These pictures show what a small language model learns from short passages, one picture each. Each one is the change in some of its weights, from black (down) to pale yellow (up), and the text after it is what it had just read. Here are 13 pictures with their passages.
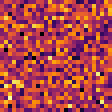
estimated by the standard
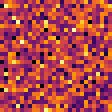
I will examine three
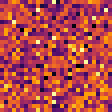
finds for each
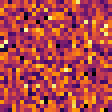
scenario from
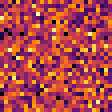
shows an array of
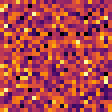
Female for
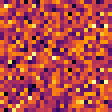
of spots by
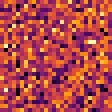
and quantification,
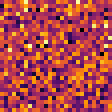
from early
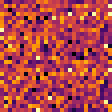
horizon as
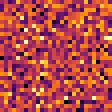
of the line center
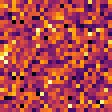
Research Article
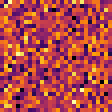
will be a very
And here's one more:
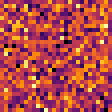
or by chemical
